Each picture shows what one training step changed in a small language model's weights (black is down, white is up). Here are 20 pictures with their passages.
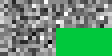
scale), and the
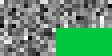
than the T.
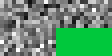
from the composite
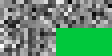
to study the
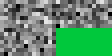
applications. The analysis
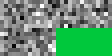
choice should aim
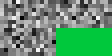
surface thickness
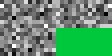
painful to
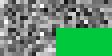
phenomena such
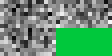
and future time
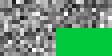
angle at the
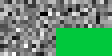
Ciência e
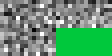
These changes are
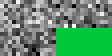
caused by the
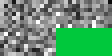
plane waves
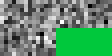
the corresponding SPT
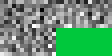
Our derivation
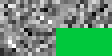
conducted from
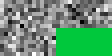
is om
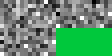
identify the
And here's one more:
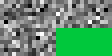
(defined as
